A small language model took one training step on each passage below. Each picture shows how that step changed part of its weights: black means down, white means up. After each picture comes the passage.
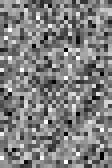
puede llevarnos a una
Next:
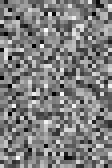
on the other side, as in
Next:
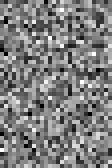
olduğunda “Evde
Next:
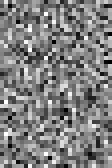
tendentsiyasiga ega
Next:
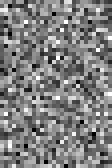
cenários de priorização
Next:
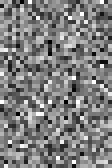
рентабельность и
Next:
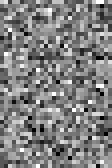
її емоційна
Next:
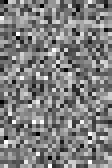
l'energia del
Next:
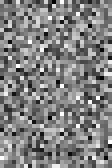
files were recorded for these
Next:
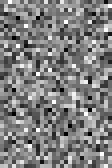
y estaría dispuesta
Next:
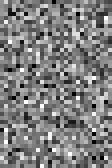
Current Active Rate from
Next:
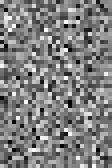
três pavimentos,
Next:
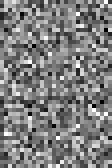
mechanical properties aids interpretation
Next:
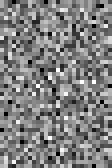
the birefringence of the
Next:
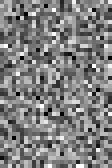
is the "signal region",
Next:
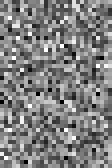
Pendidikan Islam*.
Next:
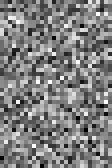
metapopulation model for the
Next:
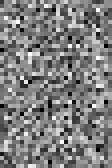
isso é levado em
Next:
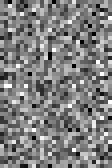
spectra remarkably satisfy all the
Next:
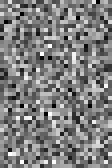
existence of fair and representative
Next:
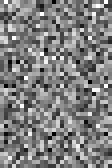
every address $x$ in the
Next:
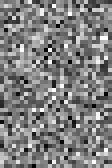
of Papers for IEEE
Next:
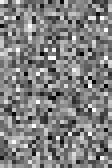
natbib \citep %%
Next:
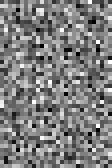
expected that the meaning of life at
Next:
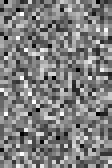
\phi) \cos \theta
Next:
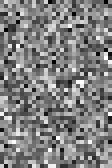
side of the sphere has the
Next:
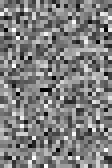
the plot). Broadening
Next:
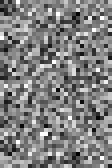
of order months or
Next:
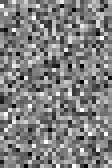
inobatga olish
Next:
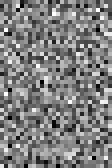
high-frequency limit of
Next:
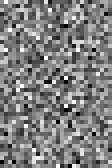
ularni fotodiod va
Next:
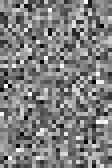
tes dan pengukuran untuk
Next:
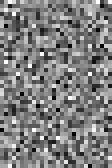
the proposed objectives.
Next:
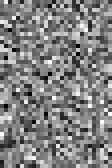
for the circle and the
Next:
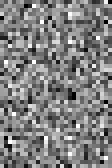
IPS method is used. With
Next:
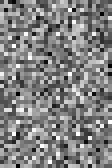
\caption{Contours of
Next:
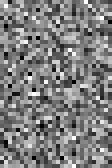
SAM and OAM states,
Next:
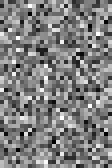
the direction of increasing ${\cal
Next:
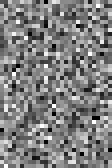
the temperature noise $\varepsilon$ is
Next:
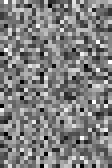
point particle interacting with its
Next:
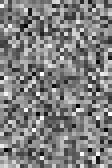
energy limit in the source due to
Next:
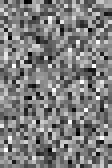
faoliyat yuritayotgan
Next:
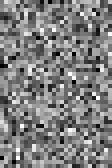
diffusion and thin film equations.
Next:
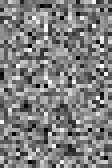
LM algorithm convergence time of
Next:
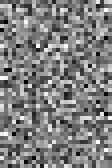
aparecer. Esse
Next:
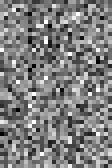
monotonically, then decreases
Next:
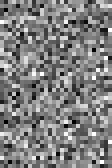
d'application de
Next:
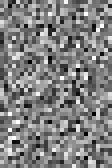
edebilir, bu
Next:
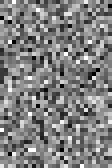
elektron jurnal. –
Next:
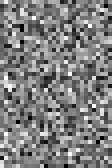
polar field reversal. This
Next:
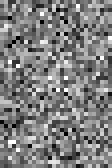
to a recognizable
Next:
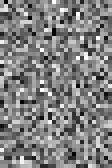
dielectric property of the particle.
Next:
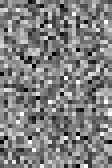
disociados de la experiencia
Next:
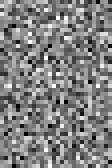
cryptic plasmids and
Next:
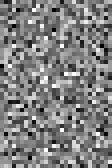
the end, both GSearch
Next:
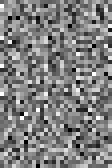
been the subjects of several
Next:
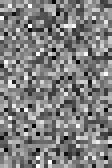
corelate cu cele
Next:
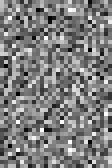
\mathcal{B}$, the
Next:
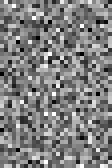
tuning in the open-loop
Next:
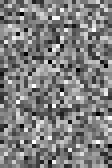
18]. Різні за
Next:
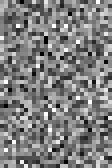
retorno da revisão:
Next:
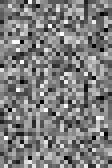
Dabei spielen
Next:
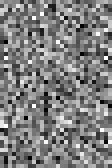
energies $E_{\rm ph}$.
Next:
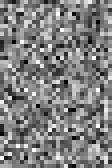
[12] korreksion
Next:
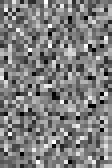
sido “o primeiro
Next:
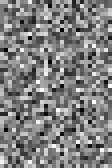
thanks to the intrinsic
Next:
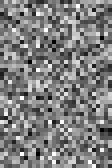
Улар ўзаро
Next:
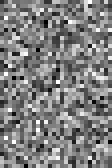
pockets separated by regions
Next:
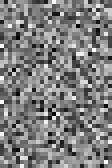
the point's position. The center
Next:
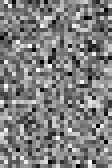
Measurements of the normalized cavity
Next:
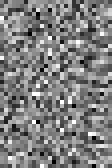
после трех МЦ
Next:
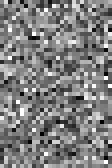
by measuring thermal mode spectra,
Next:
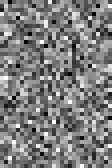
allen Themen hat es
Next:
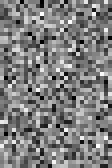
energy variable $E$ by
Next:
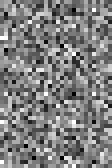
DE LA RAGE
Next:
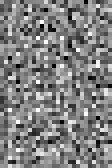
creativity, knowledge,
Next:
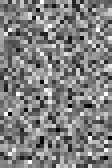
Ostonov tayanch
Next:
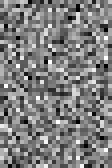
tayyorlagan yangi
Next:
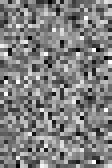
neither can quantify the
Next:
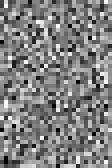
violências. praticam
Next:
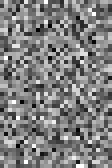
that it selects the deep field
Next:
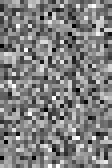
of public enforcement of
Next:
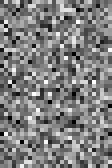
FARIAS, M.
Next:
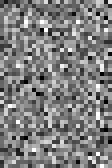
total observed transition strength. In our
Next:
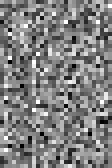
terhadap moralitas
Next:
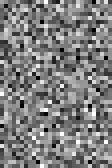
doktori (DSc), dotsent
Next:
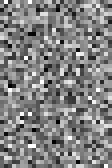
the Turkestan
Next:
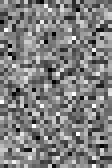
малюнка, за
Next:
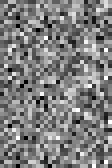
as far as we assume that
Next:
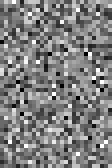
is comparatively less hot
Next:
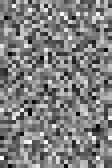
kurz überlegen.
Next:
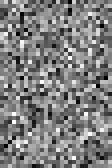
qodir. Shu bilan
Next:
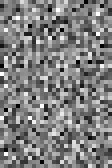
component to $\rho(T)$
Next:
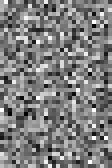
а это в свою
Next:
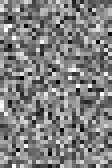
associated to the observed PSFs
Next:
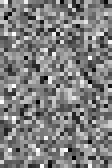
and any particles lying within the
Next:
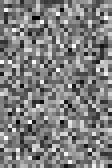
objetivos. Há uma
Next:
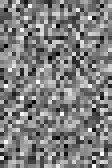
solved by operator inversion.
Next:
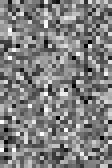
a wavelength between 200 and 300
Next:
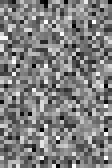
the valid input parameters. Such systematic
